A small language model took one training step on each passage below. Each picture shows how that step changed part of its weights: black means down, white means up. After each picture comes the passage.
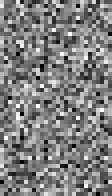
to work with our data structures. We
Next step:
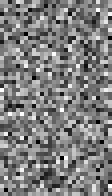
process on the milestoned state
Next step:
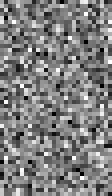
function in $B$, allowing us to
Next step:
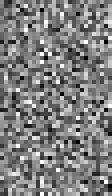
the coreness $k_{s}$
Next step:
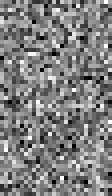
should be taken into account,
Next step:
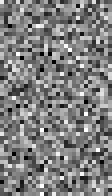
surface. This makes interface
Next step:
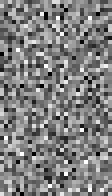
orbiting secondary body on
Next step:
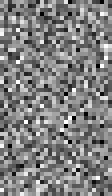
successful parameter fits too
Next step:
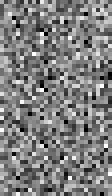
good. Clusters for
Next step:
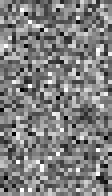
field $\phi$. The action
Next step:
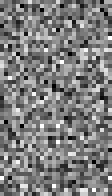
index $\beta$ for each fit
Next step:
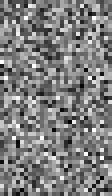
the SUSY extension of the
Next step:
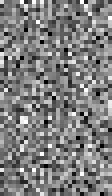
collapsed, by
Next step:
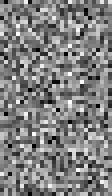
this evolution amounts to moving
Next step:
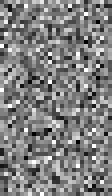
in SamSAMi it is
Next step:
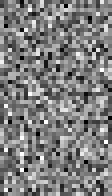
spontaneous breaking of
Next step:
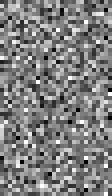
(\ref{se}) invariant
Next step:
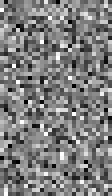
a robust selection of the
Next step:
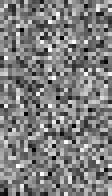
(or even a small number) of
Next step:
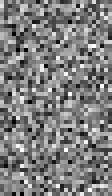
internal CFT's. For
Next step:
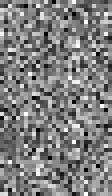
heavily depends on the
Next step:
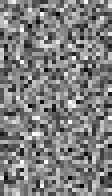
dB spectral artefact
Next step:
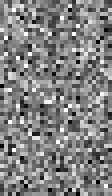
of this motion being determined,
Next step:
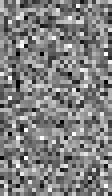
the fundamental allometry is
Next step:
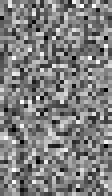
tidal acceleration leads
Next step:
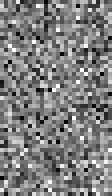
falls inside the
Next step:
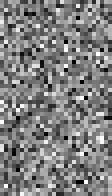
operators fail to provide
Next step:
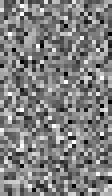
with packing fraction $\eta =
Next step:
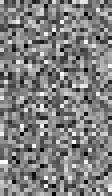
thickness of TEM
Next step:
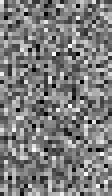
mode of operation of the CM
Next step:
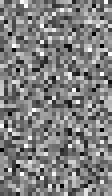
progression and the melody
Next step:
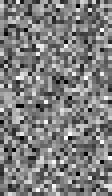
close to the observed value of 4
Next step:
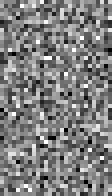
arbitrary size and shape
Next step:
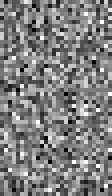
is purely computational as even
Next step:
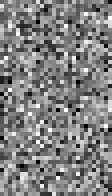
the various reconstructions,
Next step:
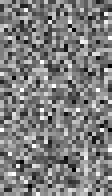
communication performance have escalated to
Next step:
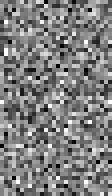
profit return of a given
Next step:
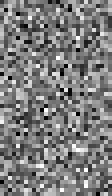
unchanged. We then
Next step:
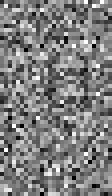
Alice are shown by black open
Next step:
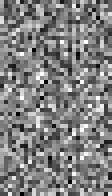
representation, the statistical distributions
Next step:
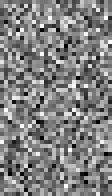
lepton loses energy at the
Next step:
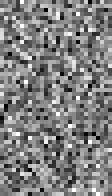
to generalize from seen to
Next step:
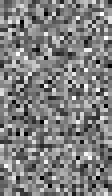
approach. *Phys. Rev.
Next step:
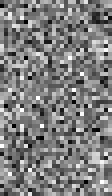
presentation. Accordingly,
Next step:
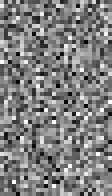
strongly varies with the frequency of
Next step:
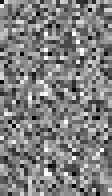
\right)^2 \frac{
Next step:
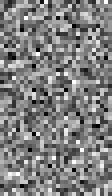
above estimate is an extreme
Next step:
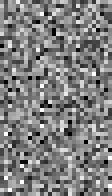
workflow that extracts
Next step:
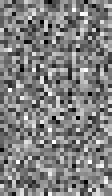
statistical priors.
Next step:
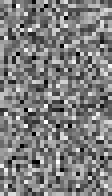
respect to null vector is
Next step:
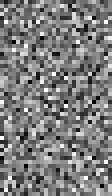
\cite{pconf3} and
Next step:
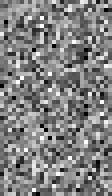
al. (2000) have produced
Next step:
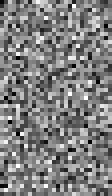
and Betty Moore
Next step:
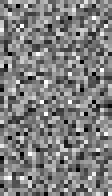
surface. This EUV component
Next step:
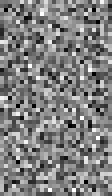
and Sun, Jiawei and
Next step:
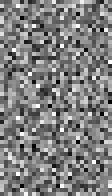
more common for larger values of the
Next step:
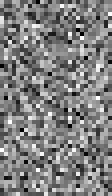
coefficients is given by $$\delta
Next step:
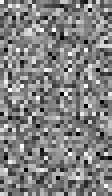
200 times. We first compare the
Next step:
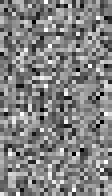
\mathcal{V} N/2 $
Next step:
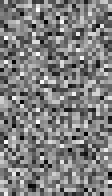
Zhai, Lin Liu
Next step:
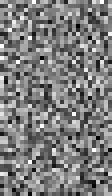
can successfully learn
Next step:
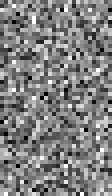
in this volume). \section{The
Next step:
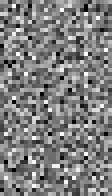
Sergei Voloshin
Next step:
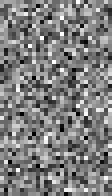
the disk rotates toward
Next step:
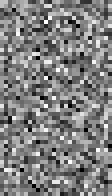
the most lesions in patients
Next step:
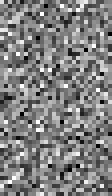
neural network (CNN) to
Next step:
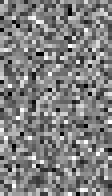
\begin{tabular}{ c c c c
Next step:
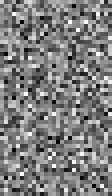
of curves) includes the
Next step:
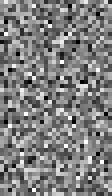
information is broadcast over the
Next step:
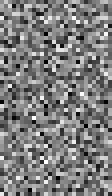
be preserved only concerns the
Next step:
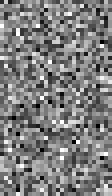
the feature information through blurring.
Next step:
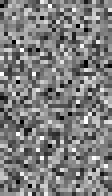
Anninos, P.,
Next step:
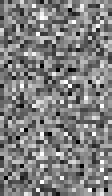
for this paper, however, goes
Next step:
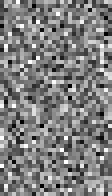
function to obtain the response functions.
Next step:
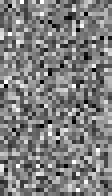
Townsend, Pilch and
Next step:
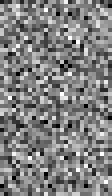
geometrical and specified by the
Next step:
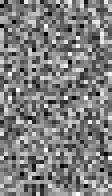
integers corresponding to the column
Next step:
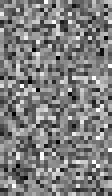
process for the input noise, which
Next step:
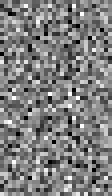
by learned policies,
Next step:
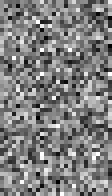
the fit, only the solution that gives
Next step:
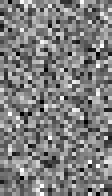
tensor space and possesses
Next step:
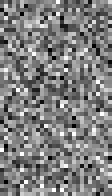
L}$ and the additive white
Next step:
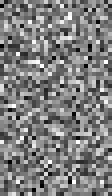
paramount benefit for
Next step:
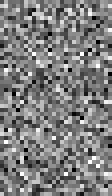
Such a measurement $E$
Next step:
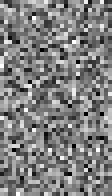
seen at the shortest
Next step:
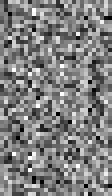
through a highly automated approach
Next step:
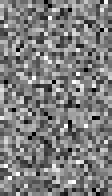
suitable for wireless
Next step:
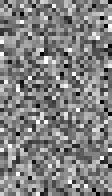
the yellow predicted circle is
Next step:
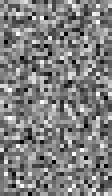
$D_G$ estimator
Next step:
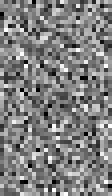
As the electron-matter
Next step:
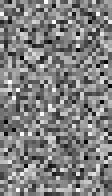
channel phase noise. The next
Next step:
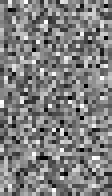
process of CSFD-AD
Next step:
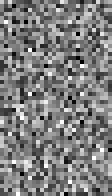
excluded all $z <
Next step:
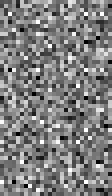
the studies in Refs.
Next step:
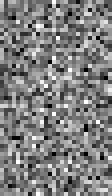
combinatorial quantity
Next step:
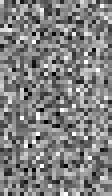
on the same side of the
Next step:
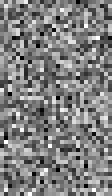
a dispersive energy spectrum in turn
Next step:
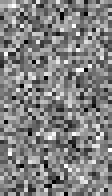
since they produce tangential
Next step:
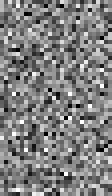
their range of uncertainty.
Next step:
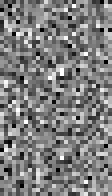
of the proliferation of
